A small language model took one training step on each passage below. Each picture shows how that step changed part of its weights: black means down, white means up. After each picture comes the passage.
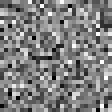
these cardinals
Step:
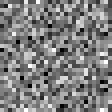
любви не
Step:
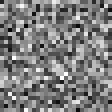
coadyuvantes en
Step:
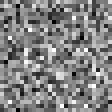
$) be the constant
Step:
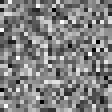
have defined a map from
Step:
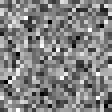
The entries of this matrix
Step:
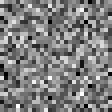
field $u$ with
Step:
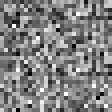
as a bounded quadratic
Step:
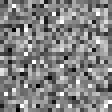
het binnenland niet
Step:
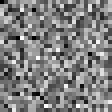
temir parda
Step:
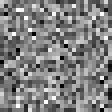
them. \subsection
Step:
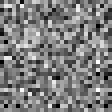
comparing the numerical solutions
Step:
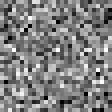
the dynamical equations in
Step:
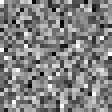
O administrador pode
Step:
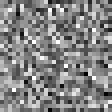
be a matroid
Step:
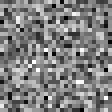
were part of 110
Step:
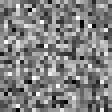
On the 25 stage
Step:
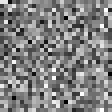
privacy. La
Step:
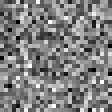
empresarial y más
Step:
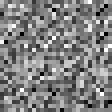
good and even more that
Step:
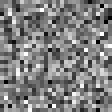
the larger-dimensional matrix
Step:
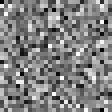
way round, if
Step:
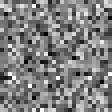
such a nice description
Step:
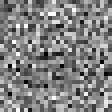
être certains de
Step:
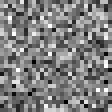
від мацерації
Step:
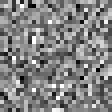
positive definite function that
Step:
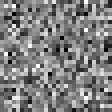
for a few exceptional
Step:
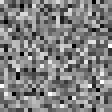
dari Gunung
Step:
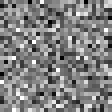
acentua e
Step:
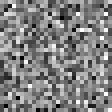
Risultati di
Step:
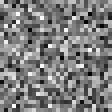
u sheʼriy
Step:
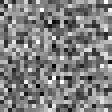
Из этого
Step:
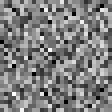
reflexão técnica
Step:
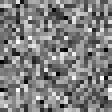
have the following isomorphisms
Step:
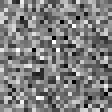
$\modq$ est
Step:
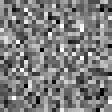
: Poids des
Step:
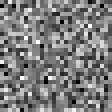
tensor from the formulation,
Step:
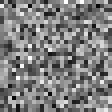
ega bo'lishi
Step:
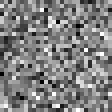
monodromies, hence
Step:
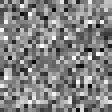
know that risk 1
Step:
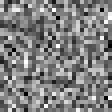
is trivially true when
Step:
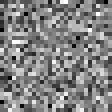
number of EES
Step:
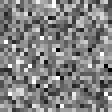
facilidade de
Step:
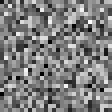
condition for considering that object
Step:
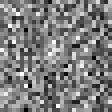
linie de
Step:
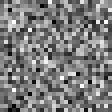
Institutionen und
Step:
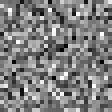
be a periodic entire
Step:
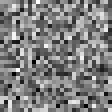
bolalarda nutq
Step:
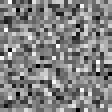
We give a new
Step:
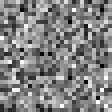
with solving the problem to
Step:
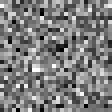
any periodic orbit having at
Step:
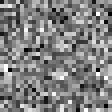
is the projection of
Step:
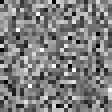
not happen in
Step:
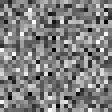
and even infinitely many
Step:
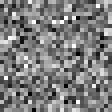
in \cite[Theorem
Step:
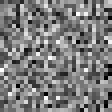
is a regular factorization of
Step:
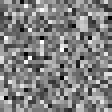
Bu masalani
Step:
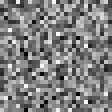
de la Universidad del
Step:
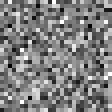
out of this corner
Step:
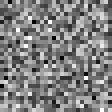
estrategias y
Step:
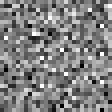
$X$. In the
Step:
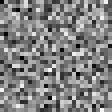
{\mathcal F}$ yields
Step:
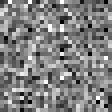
in the MGCC
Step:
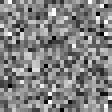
near the origin and has
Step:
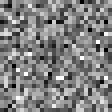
single point and the target
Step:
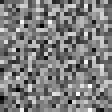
bayon qilingan.
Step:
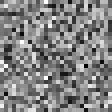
primary school in
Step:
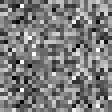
will also consider certain
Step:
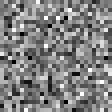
qilish. 4.
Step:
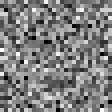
2r$, then there
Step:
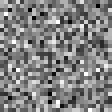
based method we use a
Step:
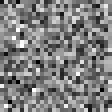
totaal 17
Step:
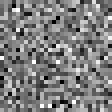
na obszarze
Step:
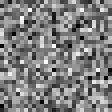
spaces are critical for
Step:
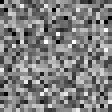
generally all spin
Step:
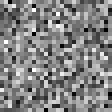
regular chargers.
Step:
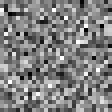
a single category, we
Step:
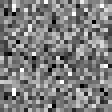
comptabilité À
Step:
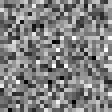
with ability for
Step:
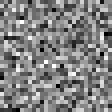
as chosen in Table
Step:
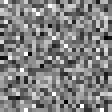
other hand, suppose
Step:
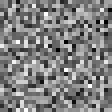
and uniqueness of solutions of
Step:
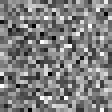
and Zagier
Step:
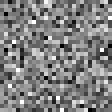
Ichki ishlar
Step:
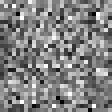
Raubtiere in
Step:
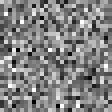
âmbito do
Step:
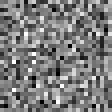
can define characters
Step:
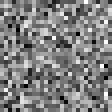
it is faithful if
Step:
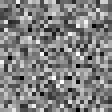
vez que é muito
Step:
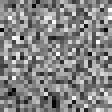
Effective termination
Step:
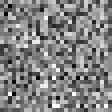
of symbols, each
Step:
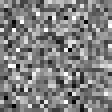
ensayos en
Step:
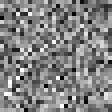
la posibilidad de
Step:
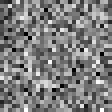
foram realizadas, como
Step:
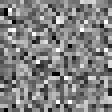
the edge set $\{ij
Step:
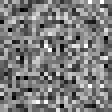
tartibga solish
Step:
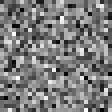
основной группы
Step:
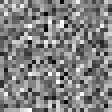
Processes in the
